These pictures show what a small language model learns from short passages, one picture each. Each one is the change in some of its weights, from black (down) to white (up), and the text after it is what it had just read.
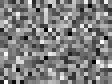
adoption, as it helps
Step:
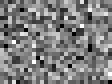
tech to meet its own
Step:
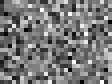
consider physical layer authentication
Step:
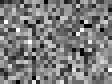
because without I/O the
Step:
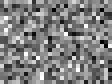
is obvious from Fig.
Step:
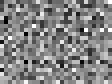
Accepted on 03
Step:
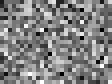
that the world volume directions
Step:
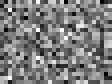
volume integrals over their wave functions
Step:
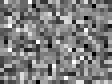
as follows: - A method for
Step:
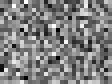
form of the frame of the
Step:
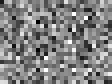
was the starting material, always
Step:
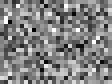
spray drying of a
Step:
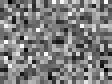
then combined to estimate the
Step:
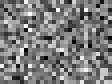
for the respiratory rate.
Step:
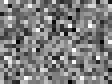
each other and with \gbs
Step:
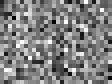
a function of time depending on
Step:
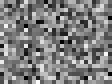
DO QUE SE
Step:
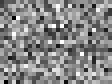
the question of what are the
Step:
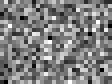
clearly incorrect, as
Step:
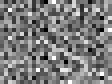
record obtained during the studies. Figure
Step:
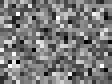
and case study results are presented in
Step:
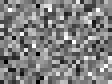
Hours < 16 hours 0
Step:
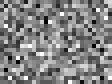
which the pilots take place
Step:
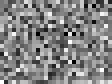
of manually sorting out
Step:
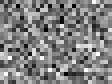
know who is the prime
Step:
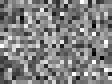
no black or blue colour
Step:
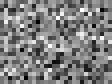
North America.
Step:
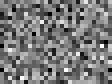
energy bound state for each Fermi momentum
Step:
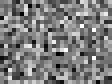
of an external bias field.
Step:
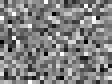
Highlights - This paper
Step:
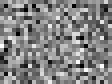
toroïd as
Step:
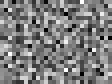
with and without learning curves. The
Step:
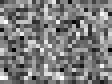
medicines products producers and
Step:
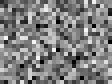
zonal flows responsible for
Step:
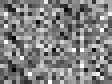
Mean ± Standard
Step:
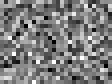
model, whosoever
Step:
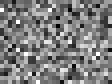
to the total flux emitted
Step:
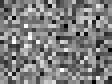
to all the other elementary
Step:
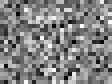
the twentieth
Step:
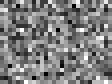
health researchers have started to
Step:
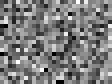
quantum chemistry and nuclear
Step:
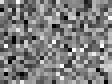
ZnS microstructures
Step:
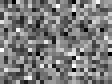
requires 36% less water and
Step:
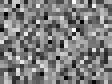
key Open Science competencies
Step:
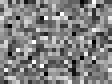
Crescendo min.
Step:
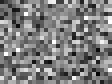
expression recognition of seven
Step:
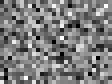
the proposed idea will take some
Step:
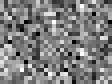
using Calender.
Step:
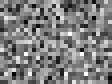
often of a transitory
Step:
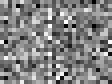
\bey S=\int
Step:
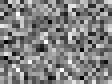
Open Access of output data
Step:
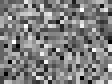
of the Galactic populations
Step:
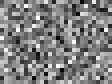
diesel. Recently
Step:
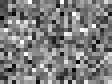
A factor of two arising from
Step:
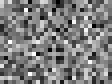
hot coronal gas does not
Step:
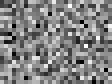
Impact of Digital
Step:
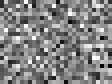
on this finding, it can
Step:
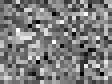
not form any contacts.
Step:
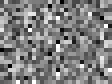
and other francophone
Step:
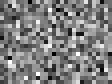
where $$f_n =
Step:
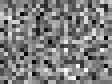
acknowledgement in the
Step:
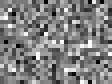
shows the geographic coverage
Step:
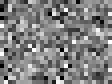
}\href {\doibase
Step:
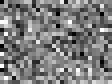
has implicit dependence on the
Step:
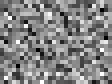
of the CNRS,
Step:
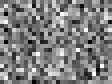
foreground. Language has always
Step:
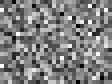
among the population - Organizing
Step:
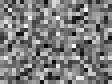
between different topics addressed by
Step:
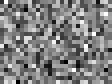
would describe this blowing
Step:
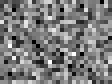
load cell into two equal
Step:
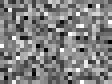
due to the probabilistic
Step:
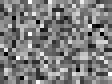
$t_2$ in the
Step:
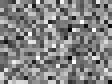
efficient and effective delivery of services
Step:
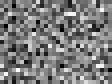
low energy nucleon dynamics need not
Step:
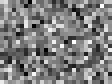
Horizon Europe research and
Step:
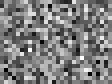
and support women's active role in
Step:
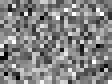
2D and 3D the
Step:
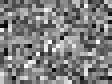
regarding suicide is also
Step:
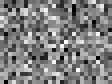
preventing others from being
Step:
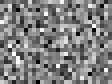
decades (Kasote
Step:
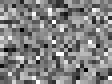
. \end{equation} The
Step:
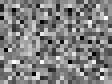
Riemann surface,
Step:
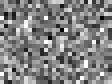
software, succinctly
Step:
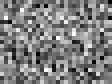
ultrashort pulses
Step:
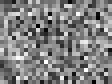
an urgent need to
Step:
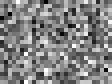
also that this "hero"
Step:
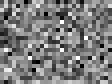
takes physical time. If
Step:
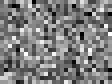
present study, we have use
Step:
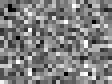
choice (valid for all
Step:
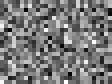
was already investigated in our previous
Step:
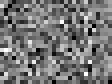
coarse screening
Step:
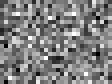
national security, a guarantee
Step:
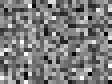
analysis and conclusions based on the
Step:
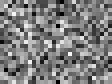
apart from potential technological
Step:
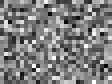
Many surveys conducted in many
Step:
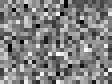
(e) ZVS condition
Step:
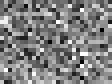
is more sensitive to the more
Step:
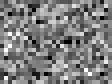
RHIC-BES energies
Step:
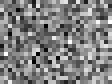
focused on the sustainability
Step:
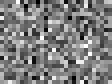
form. This suggests a
